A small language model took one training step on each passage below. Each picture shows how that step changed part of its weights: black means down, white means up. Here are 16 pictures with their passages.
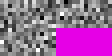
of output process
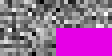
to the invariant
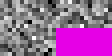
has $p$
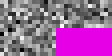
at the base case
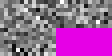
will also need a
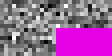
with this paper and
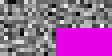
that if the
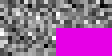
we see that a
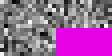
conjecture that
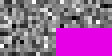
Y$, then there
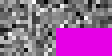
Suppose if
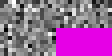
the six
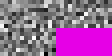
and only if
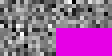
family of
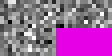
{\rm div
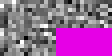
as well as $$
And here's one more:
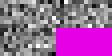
For the associated
